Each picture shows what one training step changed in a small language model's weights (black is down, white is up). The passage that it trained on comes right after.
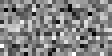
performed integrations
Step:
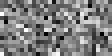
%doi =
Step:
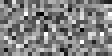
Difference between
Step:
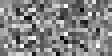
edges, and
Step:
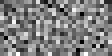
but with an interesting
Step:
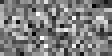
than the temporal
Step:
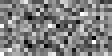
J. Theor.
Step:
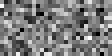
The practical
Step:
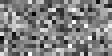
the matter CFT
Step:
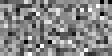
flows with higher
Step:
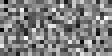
API may be
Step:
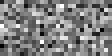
represents the unit
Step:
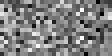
to lower temperatures,
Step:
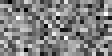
a sizeable finite
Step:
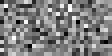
implemented under
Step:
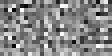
specific process shown in
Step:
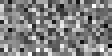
of the sensitivity
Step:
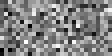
set of triples
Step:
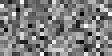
$T$ with
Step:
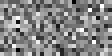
used as input.
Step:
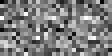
terms that we consider is
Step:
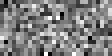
breaks the
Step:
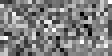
the primary
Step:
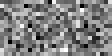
radius $12$
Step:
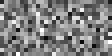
are essential
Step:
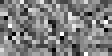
the viscous
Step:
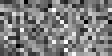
where $R_{\rm
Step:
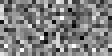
of course well
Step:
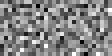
measurement errors
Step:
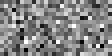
confronted with
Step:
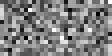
and statistical
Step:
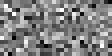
marginal probability density
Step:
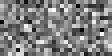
stable orbit at
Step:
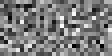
dispersion is given
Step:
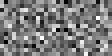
BEC into the
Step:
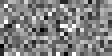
mixing events
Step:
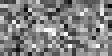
these definitions,
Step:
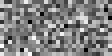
5 years of
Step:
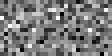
then it is a
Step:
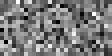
quantum algorithm is general and
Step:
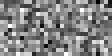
smallness of the
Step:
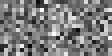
the Be star
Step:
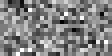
aberrations are
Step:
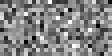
model is just a
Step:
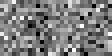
Decay &
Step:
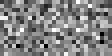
is given by the well
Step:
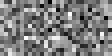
MeV}$ and is
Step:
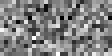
\\ Thailand
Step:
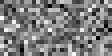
but issues in
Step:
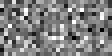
Bessel function of
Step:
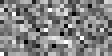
in narrower
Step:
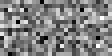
systems (such as
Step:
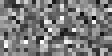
``super wave
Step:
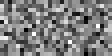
of $f$ and
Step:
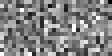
roles of men
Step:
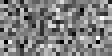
AGNs is
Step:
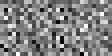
as operations on
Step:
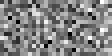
determination for a
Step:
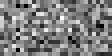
cent larger. Our
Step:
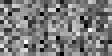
Since all these
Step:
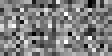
believed to
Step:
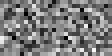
activities and
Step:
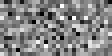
In this paper, we
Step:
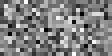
lie (each
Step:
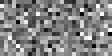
configuration the
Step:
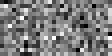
first scattered
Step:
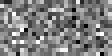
the point $A$
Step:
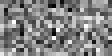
through the Berry
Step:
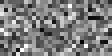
to perform selective
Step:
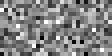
being mostly
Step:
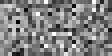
shown recently that
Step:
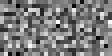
population can be
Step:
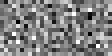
impact of using one
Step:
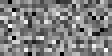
cut on the
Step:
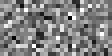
Department of
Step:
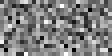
distributed through
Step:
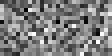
and a brane
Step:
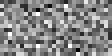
different samples, the
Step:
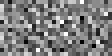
of the coming
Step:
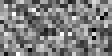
negative for the
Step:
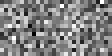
be used in such an
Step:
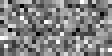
carried out
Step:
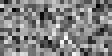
Coupling the
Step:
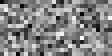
define the angle
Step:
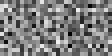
reason is to
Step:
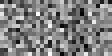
from a forum for
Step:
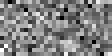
two affected
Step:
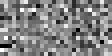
requested from
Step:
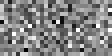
of cosmic
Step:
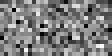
confirm our results
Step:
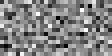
size spectrun
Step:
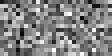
that the charmed
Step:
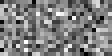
in contrast to
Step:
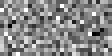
obeying in the
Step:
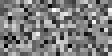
quantum chains to
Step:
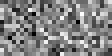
and missing
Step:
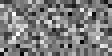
the effective estimation
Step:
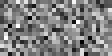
particles must lie
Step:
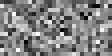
the large charged
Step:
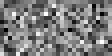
\int d\lambda
